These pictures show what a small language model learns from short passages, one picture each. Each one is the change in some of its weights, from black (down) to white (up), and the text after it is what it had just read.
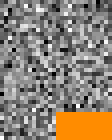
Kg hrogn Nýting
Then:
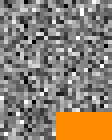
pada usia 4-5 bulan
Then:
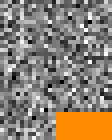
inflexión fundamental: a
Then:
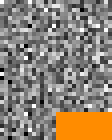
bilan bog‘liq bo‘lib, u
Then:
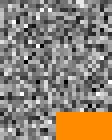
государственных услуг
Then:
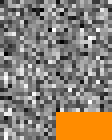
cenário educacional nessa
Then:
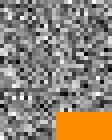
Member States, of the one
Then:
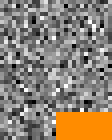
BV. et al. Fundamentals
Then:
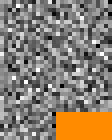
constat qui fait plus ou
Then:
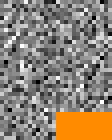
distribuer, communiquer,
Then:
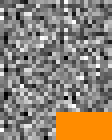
Of The Interface Of The
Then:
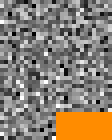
as informações no que se refere à
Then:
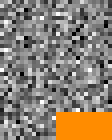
bu korpus ustida amaliy
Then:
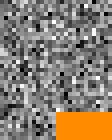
Академія ім.
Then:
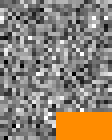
fără a provoca
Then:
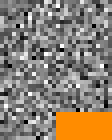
tugatildi. Olingan
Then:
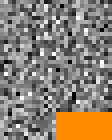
qui, entre-temps, a
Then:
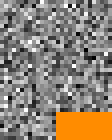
tot stand komen, en vormt
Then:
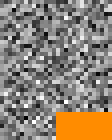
«кондициях» и вообще
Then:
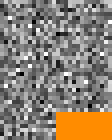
باروری کل
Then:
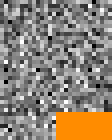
una educación superior, hacen
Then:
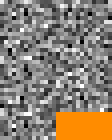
ayblanuvchining tibbiy
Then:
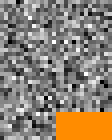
label kemasan. Hal ini
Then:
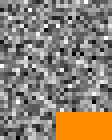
qiynaladi; tarbiyachining
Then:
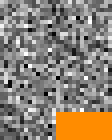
problems in the modern history
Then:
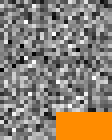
nutqiy muloqotga
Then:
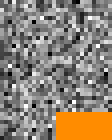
И. М. Таблицы
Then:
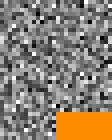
4 orang subjek yang tidak
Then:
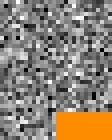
l'effet de 4 Conclusion
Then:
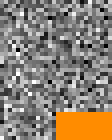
tortilishi unga nisbatan
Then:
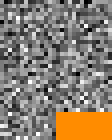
geografik holat tashqi
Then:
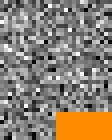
Avanzada ante las exigencias
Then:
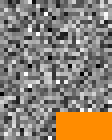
mumkin: *gazet –
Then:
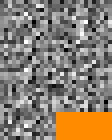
қиладилар, яъни
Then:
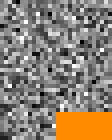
fue posible identificar las comunidades
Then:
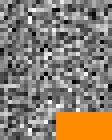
açık olmak, iç ve
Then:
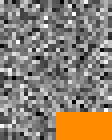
to'g'risidagi ariza bilan
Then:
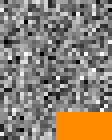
se pudo comprobar la gran
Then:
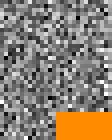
Вирустарды тану
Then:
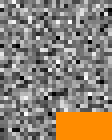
Students' Skills Using
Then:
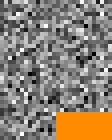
знаннями, але й
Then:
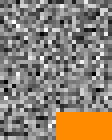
ekanmiz, bu sohaning
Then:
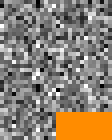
bazı malvarlığı
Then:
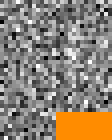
society's decision-making
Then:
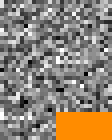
javoblarini ko'rishlari
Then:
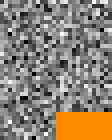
c) La recursivitat que
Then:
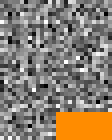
as situações jurídicas
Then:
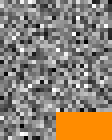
gelişimi olumlu yönden
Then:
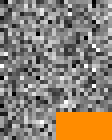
znaczenie. Chociaż
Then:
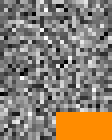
turkiy bo'lmagan til
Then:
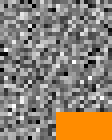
du Livre II du code de
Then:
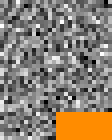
travail essentiel -c'est
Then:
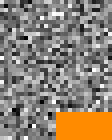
restoring the rule of law
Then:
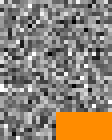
insonlarga tegishli bo'lgan
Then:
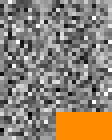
Yani, çocukları
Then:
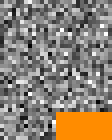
orientador professor Jose Carlos
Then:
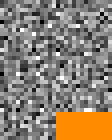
Seseorang”. Tentang
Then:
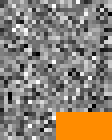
спрощений порядок
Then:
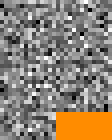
E tale elemento costituisce
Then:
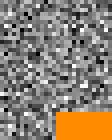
bir hududda yetishib
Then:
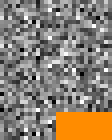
*Küçük Bir Kız
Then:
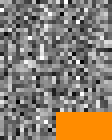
(Clerici & Da Re,
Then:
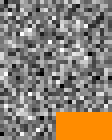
negação por não conseguirem
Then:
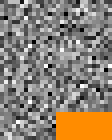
señalar que, por su situación
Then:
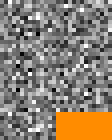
asosiy qismi har bir odamning
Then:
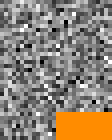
beruvchi radionuklidlarning
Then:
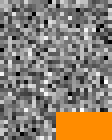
qo'shimcha instrumental
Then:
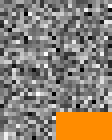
nepochybné, že
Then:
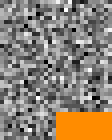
de acesso livre. Leia
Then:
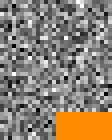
этилган бўлиб, улардан
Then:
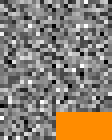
ustoz aytgan darsni
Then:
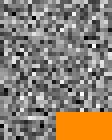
cuadrado (NEM),
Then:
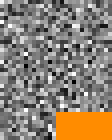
t-testi ve tek yönlü
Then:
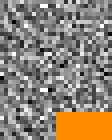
Sayidrahimova N.,
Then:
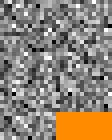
Pour citer cet article :
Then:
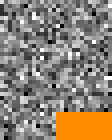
ontvangen en diverse
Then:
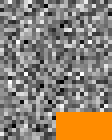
tratamiento lo que obligó a los
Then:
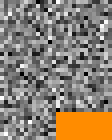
Sezimdi bildiretuǵın
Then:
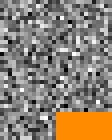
A nuestra amiga, la Dra.
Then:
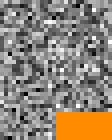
esta especie invasora para
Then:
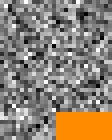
eslab qolish qobiliyatini
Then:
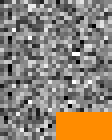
усложнению задач
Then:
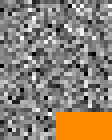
способны синтезировать
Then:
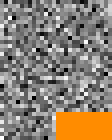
yoki batafsil javob
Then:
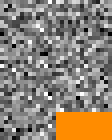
mablag'larini samarali va
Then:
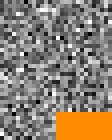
el primer registro, para el
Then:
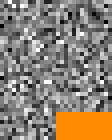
xabar emas, balkim
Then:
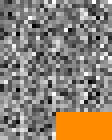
uma agenda de pesquisas
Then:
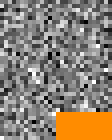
que la respalde, sino que se
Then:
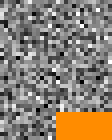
cara pandang berbeda
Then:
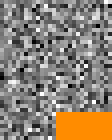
primeras cuentas con mayor
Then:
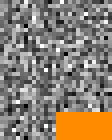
alta qualidade editorial.
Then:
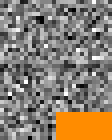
chute de l'Empire
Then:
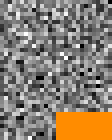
interdire dans tout territoire
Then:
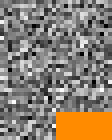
dirigir a percepção das
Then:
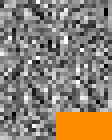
suas queixas?”;
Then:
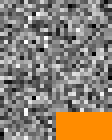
непосредственно реализуемые
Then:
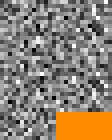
и исследование процессов
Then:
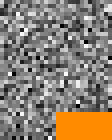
choralar ko'riladi.
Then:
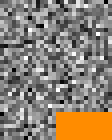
este artículo es mostrar
